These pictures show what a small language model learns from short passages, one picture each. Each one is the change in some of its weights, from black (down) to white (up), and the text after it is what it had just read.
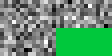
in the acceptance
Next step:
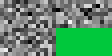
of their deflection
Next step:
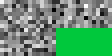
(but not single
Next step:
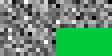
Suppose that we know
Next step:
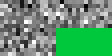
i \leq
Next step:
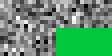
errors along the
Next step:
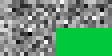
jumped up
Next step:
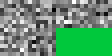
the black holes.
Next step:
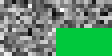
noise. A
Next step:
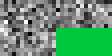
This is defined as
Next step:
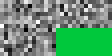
recently computed and found
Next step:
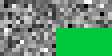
GaAs core.
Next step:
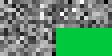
$f$ in
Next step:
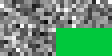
discrete size data.
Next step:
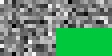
trace elements are Na
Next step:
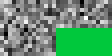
gate, and
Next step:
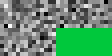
consequence of the last
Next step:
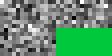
We first notice that
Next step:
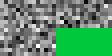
be partitioned is
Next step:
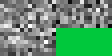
{\em Fast
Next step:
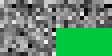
some mild mixing
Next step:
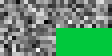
in the heating
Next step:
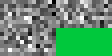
infinity, they proved
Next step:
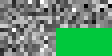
at the HZ
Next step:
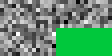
the inf defining
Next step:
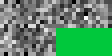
focus of application in
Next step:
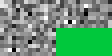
The calculated total
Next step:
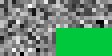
sends the generator
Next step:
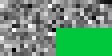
Another possibility would
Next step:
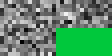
the contribution of the
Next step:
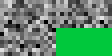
product measures if we
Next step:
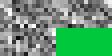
prediction accuracy of each
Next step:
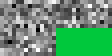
several next to leading
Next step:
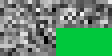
the regression model.
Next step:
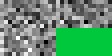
is self -
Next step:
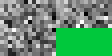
horizontal and vertical coordinates
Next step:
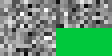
demonstrated impressive
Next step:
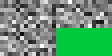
in tunneling
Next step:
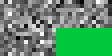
convention, for
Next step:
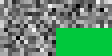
could be a further
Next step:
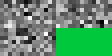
s, which is
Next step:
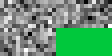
them using topological
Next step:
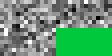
8 Sep
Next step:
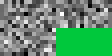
where no atomic
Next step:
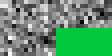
The main purpose of
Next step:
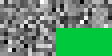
for linear and
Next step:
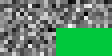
point has weight of
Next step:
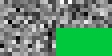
is actively studied
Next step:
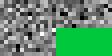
of the N1
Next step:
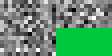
and since additionally
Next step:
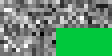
resources. While these
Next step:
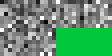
und was
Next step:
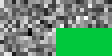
thick). A
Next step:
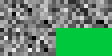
pair $(q,
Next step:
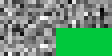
priors given by
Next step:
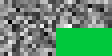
is truly valid
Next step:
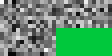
are the gluons
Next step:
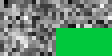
left is comparable.
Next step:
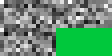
study. During
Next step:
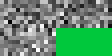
is only to ensure
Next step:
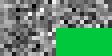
is Solar
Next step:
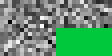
has higher superconducting transition
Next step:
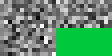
process is completed
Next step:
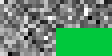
alternating way --
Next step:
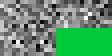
primitive cell,
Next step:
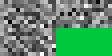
is an interval,
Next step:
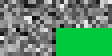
details, in particular
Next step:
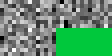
the motion of the
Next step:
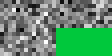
lemma} with
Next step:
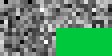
the barium
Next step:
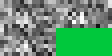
high accuracy. Both
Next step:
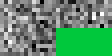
permutes defect
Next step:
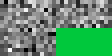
so that the complex
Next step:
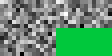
measures on its
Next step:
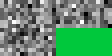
as a function of
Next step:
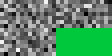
case of equality holds
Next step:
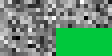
contribute an uncertainty greater
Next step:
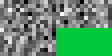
of tail and
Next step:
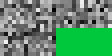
the only leaf
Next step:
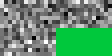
strong chirp
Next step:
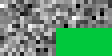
Denote the
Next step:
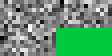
idea that the radial
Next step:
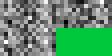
and measures and representation
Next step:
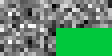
Generating function
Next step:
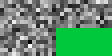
the corner of
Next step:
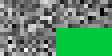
subway system,
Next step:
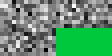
The convexity of
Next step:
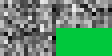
and only the classical
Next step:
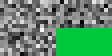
the existence of a
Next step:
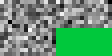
comes from the
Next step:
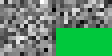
for the Lie
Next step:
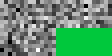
be shown that*
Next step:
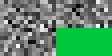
is a strong solution
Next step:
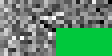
loops is not
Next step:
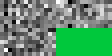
This standard model is
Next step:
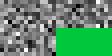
is a function of
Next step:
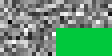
tends uniformly on
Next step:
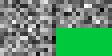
in the direction
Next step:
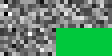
vector operators \be
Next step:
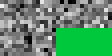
a recursive bound
